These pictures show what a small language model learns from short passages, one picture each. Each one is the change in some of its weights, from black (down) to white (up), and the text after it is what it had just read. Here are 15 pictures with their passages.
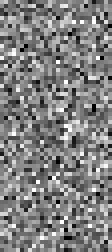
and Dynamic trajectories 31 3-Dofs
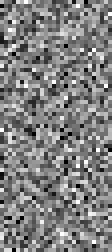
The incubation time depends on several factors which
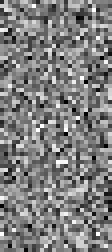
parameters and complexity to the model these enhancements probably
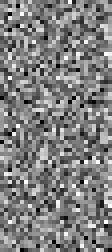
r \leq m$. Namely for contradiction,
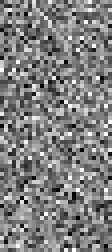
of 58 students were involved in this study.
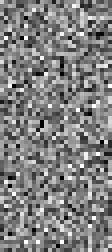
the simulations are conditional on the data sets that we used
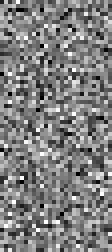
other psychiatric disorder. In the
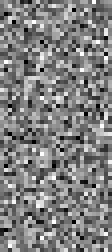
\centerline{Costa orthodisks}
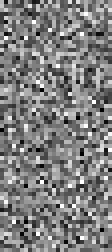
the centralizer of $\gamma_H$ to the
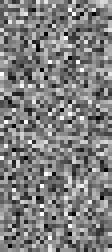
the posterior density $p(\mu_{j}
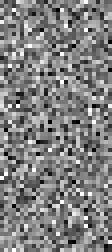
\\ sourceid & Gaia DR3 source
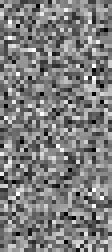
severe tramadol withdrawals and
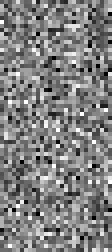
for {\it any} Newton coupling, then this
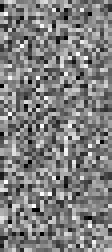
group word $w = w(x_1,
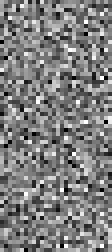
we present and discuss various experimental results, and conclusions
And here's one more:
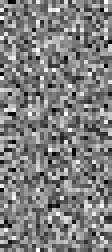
{Larson}\ and\ \citenamefont
